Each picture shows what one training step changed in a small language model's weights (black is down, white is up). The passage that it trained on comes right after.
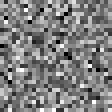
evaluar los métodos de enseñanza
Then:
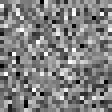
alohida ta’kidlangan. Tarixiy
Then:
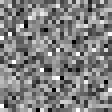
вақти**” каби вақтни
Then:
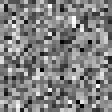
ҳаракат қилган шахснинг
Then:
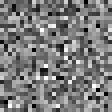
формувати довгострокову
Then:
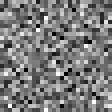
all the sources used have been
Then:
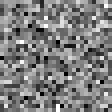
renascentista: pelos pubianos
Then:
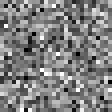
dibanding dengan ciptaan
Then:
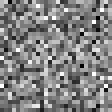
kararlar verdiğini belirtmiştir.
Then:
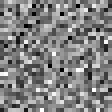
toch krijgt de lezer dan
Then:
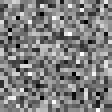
intentar deconstruir con este
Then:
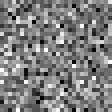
призывное войско. Как
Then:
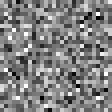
amaliyotga tatbiq qilinadigan
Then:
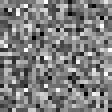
tán qásiyetleri,
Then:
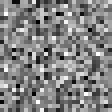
A. O projeto profissional familiar como
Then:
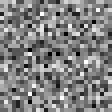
Kerimov F. et al.
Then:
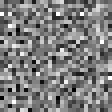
la A la Z”. Conform agendei
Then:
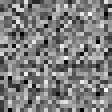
chunki bu yoshda bolalar
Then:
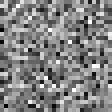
musical, desde a descrição da vida
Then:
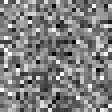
на современном этапе развития всем
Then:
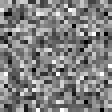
atama doimo birga ishlatiladi hamda
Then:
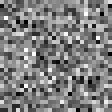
Muffato Resumo Tendo como
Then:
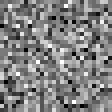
familiar, dificuldade dos pais em
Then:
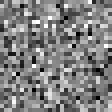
utiliza estratégicamente su identidad.
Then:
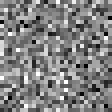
também deficiente. - Os escolares que
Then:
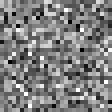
Zu allen oben genannten
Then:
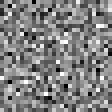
здатні кардинально змінити методи
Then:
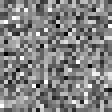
variações linguísticas em uma variedade
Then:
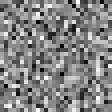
у світі сягає 1
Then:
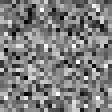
entstand" Nr. 1
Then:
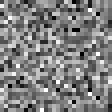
estudo de caso das estratégias de
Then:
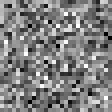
Datenmanagementplan Erläuterung 1
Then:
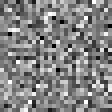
to'g'rilashga intilayotgan
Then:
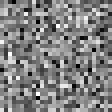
' elif char.lower() not
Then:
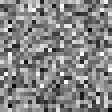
за академическую интеграцию,
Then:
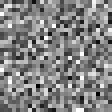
que ces espaces souterrains de
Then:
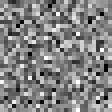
решений проблемных ситуаций и это
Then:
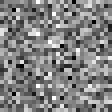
(UAZ). Rasmiy sayt
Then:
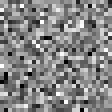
nuqtaga (qizdiriladigan
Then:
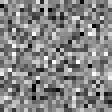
voyaga yetmaganlar soni
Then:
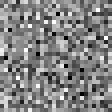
qilish. Bu turdagi nazorat qilish
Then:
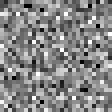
ташкилотлар вакиллари ва
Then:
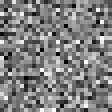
et aux changements en cours et
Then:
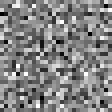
Цель исследования. Изучить
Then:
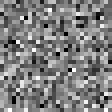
камайтириш ва янги бизнес
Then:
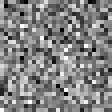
mga susunod pang guro na
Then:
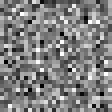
студентів. Рекомендовано
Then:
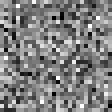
профилактике и лечении
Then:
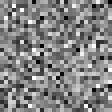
формуванню компетентностей, необхідних
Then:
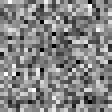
буденність викладацької діяльності
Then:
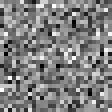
factors influencing the effectiveness of
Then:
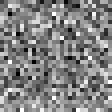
di puskesmas rawat
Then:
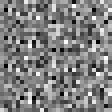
ҳужжат бўйича бир
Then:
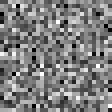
exigent des aptitudes de la part
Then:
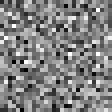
Ley General de la Fiscalía
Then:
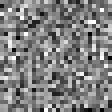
был бы элемент выбора
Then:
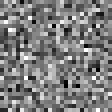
para la consolidación de estos
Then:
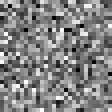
qəbul etmələri
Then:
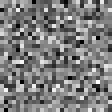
de Fossilização”,
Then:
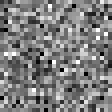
iqtisodiyotda eksport qiluvchi korxonalarini
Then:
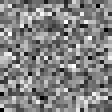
adsorción (gr/gr)} =
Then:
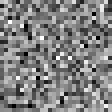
embolism, where every
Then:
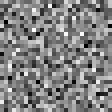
va bu farqlar turli qadriyatlar,
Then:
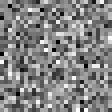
resposta, ganhos de eficiência
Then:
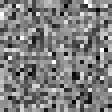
care acționând asemănător
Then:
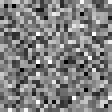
terjadi efisiensi dan
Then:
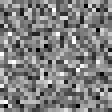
pairwise matrix. Dari
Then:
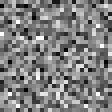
contexto, el presente estudio analiza la percepción
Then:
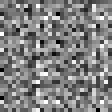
млрд грн через
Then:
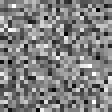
Journal of Qualitative Inquiry*,
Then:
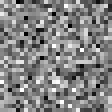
dirigidos a este filho e das
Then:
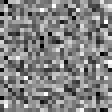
инновационными процессами подготовки
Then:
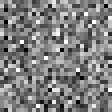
бошланғич қийматда
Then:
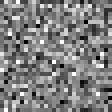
la population. Ils ont été invités
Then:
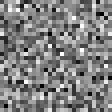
ravishda ruhan, qalban
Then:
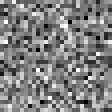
и точек зрения. Каждое
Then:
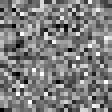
de cinco años en TARGA
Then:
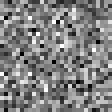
озчиликнинг ҳукмрон
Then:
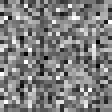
μια ιστορία
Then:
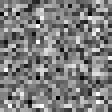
давом эттирди. XX аср
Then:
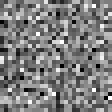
асарлардан ҳисобланади.
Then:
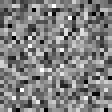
of the CLIL (Content and
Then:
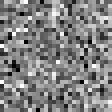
forme, a vrlo malo ili
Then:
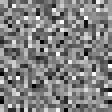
uma grande influência sobre a Constituição Federal.
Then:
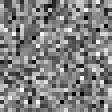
werden. Auch Forschungsförderer
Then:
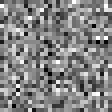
che è fatta di carità o, se
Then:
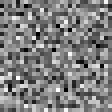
dices, la Revolución Cubana
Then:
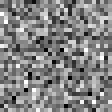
bu jazo turi takroriy
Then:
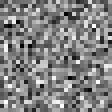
de estudo do trabalho corresponde a Bacia
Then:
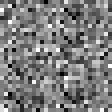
ишга туширилган вақтдан
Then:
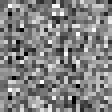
de trustee dus de
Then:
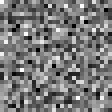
V.I., Chaykovskaya
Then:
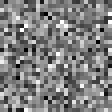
mos ravishda birinchi variant oz
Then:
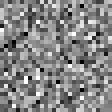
aprendizagem vai além do ambiente escolar, pois
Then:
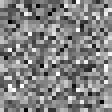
boven naar beneden en
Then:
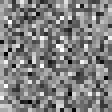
защитного слоя и
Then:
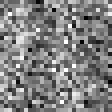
von ein bis zwei Monaten und soll von den
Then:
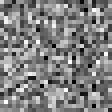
a cultura não é, mas sim está. A
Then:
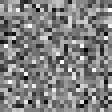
optimism ruhini his qilishimiz mumkin
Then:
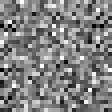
intensidad del momento que al tiempo como
